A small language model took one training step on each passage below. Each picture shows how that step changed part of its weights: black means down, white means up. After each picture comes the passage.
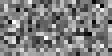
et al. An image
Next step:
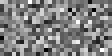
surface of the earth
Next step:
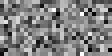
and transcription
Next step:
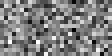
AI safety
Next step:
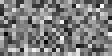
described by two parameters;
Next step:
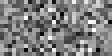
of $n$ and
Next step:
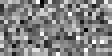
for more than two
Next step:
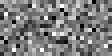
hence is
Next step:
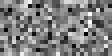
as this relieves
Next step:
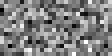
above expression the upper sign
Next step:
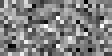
you use, to
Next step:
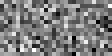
who require surgery
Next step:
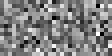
of two types:
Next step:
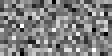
runs we have assumed
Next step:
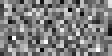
one vortex like
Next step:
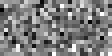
as previously described
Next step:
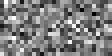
to Facts,
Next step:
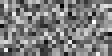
360 degree coverage
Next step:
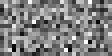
was also noticed
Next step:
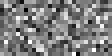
source candidates
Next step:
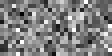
Does There
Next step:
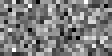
area found inside their
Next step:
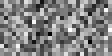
the human health through environmental
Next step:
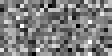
figure, we can see
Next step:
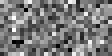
ETU in the
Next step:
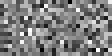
with $l$ is
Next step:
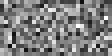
and no spin.
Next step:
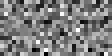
a nonlinear first order
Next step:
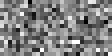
once $U$
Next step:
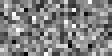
different ways.
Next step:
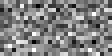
point of defining
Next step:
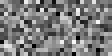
the ionized gas
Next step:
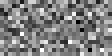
method for evaluating the
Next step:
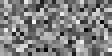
the occurrence of
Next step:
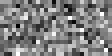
of Eqs.
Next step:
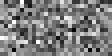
to analyse ash
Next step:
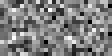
given in Eq.
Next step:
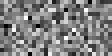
of copper
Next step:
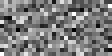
7. Feedback
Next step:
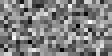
testing set, we
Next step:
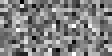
films. The
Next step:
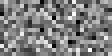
values for the best
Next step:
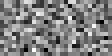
aspect that it
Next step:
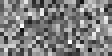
we scale the product by
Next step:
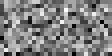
on the availability of
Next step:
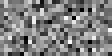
both the GP mean
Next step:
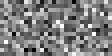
the homogeneous
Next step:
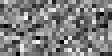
of energies of
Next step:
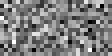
demand; and the role
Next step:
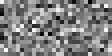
mode, and when
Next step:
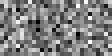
For liquid
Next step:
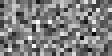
dispersion constraints where
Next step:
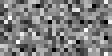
into a feature representation using
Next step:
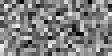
robot or cross a
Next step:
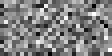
with the strategy of
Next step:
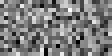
visibility periods
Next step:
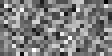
information regarding renewable
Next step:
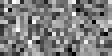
diet etc .
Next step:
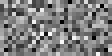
mm, with a
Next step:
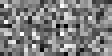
permission to share
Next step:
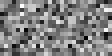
and String
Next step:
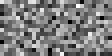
field resistivity curve
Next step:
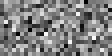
once; the system
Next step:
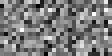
an order of magnitude
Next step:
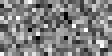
legal environment, which
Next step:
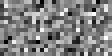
all the other attributes
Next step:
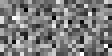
commands. Each
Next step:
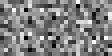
description or analysis of the
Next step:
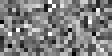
this is tiling
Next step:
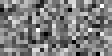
as faint
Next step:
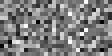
most common symptom
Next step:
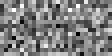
evolutionary, environment)
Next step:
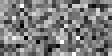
code repairs a
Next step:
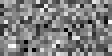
with respect to a
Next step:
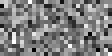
As shown in the
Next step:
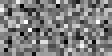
black hole, consistent with
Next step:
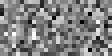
differences in the decay rates
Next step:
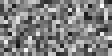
and challenge associated
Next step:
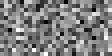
a greater diversity of
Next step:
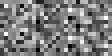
It should also be
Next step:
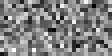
data policies needed for
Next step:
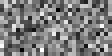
is moved
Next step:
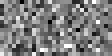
sensitivity to fluctuations
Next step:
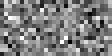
to the avatars
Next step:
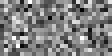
Vertical channels
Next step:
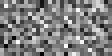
allow us to pick
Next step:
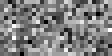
attribute we calculate
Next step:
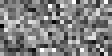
between the elongated
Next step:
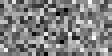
rings with a
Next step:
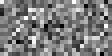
spectrum with zoom
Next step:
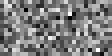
base point and
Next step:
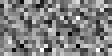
an exact conservation
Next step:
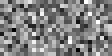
Journal is the leading
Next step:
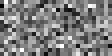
to adequately take
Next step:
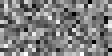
6.5 million
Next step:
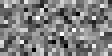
referees from
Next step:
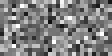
to graduation or
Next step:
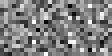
find that the constant magnetic
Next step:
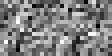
it, especially research and
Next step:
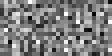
pivotal role of
